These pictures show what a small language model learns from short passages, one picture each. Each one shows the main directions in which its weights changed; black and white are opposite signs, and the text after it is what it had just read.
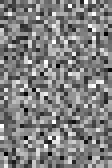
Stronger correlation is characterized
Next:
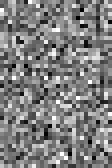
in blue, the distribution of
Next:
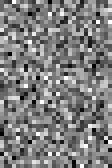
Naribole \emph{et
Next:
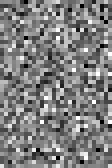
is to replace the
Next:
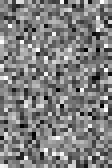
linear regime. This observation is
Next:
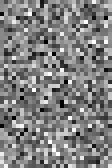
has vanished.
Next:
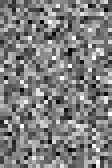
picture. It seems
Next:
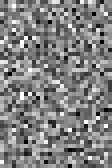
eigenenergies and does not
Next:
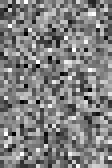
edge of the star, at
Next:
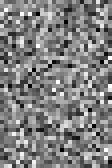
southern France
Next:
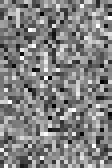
Cuevas, J.
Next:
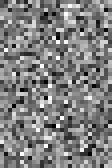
of the major axis
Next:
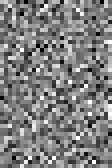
alignment with beaming
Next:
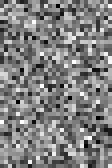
part of the coupling potential, for which
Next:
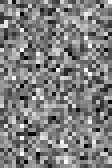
Further, Clark and
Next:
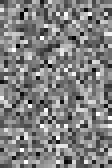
takes general convex
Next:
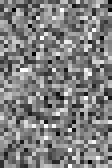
to the $\gamma+\Et$
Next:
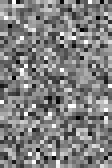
local term of the dual model
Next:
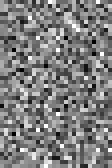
proposed the earliest,
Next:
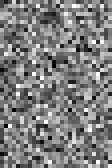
of this relation below.
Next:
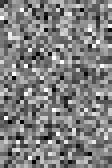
for the given value of the bias
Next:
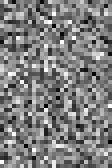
modes. Dashed lines represent
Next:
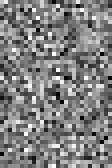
for all classes, even though
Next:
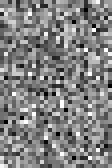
is organized as follows.
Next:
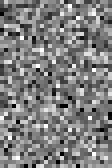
coefficients for the group
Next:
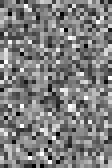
magnetism of a
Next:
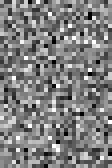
NS does not reach the
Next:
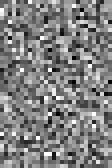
in the single-energy fits.
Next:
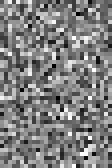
presence of SOI in the
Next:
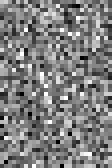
of temperatures for the RP2
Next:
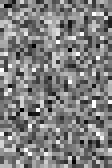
pump. When the frequency
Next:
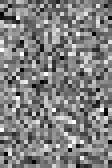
basis. Although these
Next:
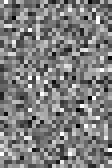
case of superstrings theory, they
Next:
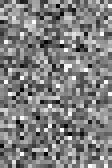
part of the electric field
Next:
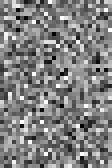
It returns a ranked
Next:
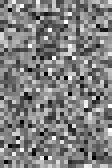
the patch elements for
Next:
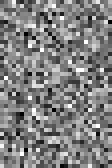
a DD failure mode due
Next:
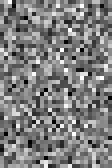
t \} \diff
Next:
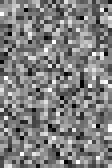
plane of the partition function
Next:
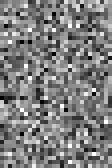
images of SVO
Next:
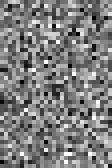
for Num. Methods
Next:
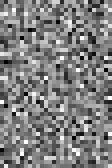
ways by other surveys in
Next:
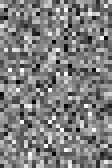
850$\mu$m fluxes
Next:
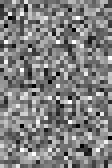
deviation versus the number
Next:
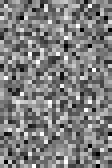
are needed for data taken on
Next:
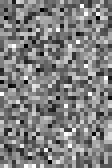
experiences as a
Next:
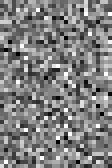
crucial prerequisite
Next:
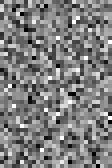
do not take into account
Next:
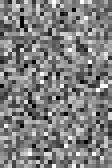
states. \section{Role of
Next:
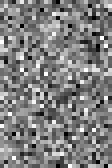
PFB-06. This
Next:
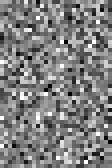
at that position and the target
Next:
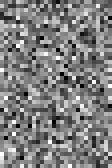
basis implicitly. The
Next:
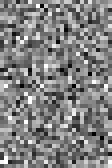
parameters evaluated by fitting the
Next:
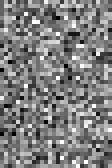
of more optimal codes
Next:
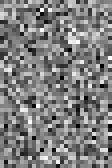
converts to ${\bar
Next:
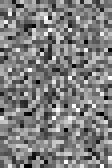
a lower resolution, we observed no
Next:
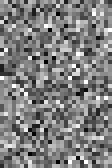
fullerene systems are given
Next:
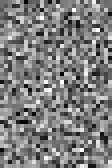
well-defined in-plane
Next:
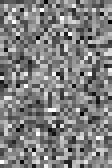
use econometric models and
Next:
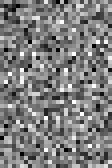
hadronic states are two
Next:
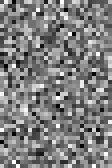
Still geometry
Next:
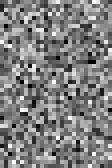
Reported values of light intensity
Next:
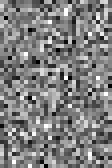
\ll L$. The possibility
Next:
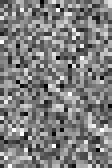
for details)}. We measure
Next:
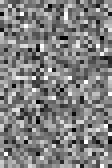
been made towards this
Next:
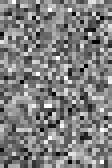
AIOps projects is
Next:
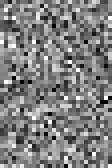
network. The block propagation
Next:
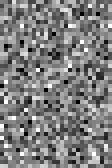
TEST article were
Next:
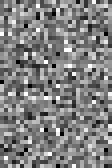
and the controller is
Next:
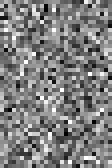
antennas are the same since
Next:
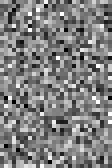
brings the model to a
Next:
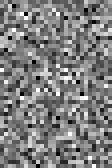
the spectrum is anharmonic
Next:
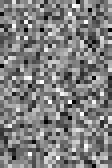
from DAQ modules to
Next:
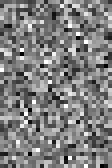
propagation speed of the
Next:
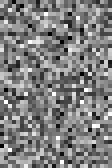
the BAT6 sample and
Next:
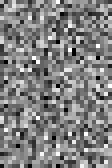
Here the information is given by
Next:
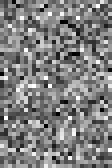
be predicted by the feature
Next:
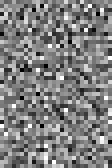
are higher than the null errors
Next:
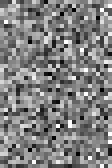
function $f(\theta) =
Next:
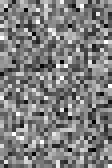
0-py & parse an
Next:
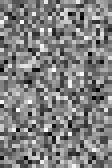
falling from freezing
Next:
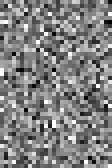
categories. The model is
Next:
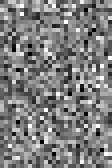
the flavour singlet
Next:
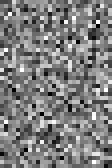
\in \llbracket
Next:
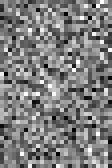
orders of magnitude.
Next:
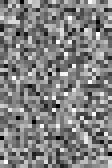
probability, which is obtained by
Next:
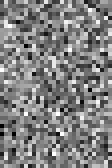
charged grains. The
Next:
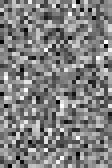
from different directions in
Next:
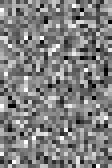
in non-magnetic metal
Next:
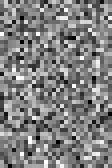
depend also on the computational approach,
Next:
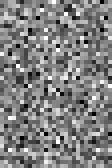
even if the cross sections were the
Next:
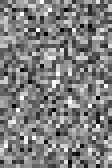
96 hour fathead
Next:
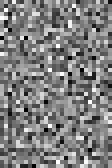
77 papers and presented them
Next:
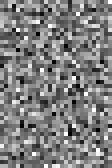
terms of the Matsubara
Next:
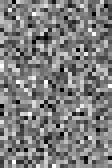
possible that the *Easy*
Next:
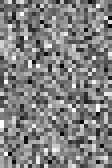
behavior in this region. The
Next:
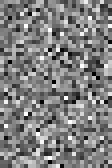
& Self-refinement will
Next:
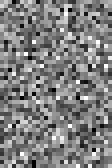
M N \left( 1 -
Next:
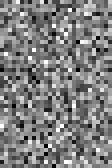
- \Yhat(\cshat
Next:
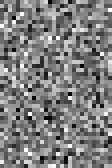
for the deflation process;
